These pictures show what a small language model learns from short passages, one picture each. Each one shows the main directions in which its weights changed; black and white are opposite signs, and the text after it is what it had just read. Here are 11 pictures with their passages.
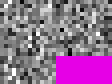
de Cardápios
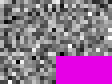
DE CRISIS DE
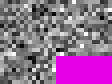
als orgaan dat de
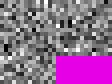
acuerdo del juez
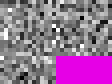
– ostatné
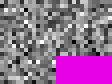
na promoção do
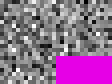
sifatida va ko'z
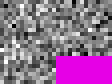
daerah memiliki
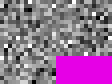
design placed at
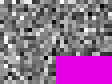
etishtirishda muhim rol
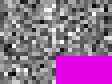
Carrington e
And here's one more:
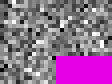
Un atributo de
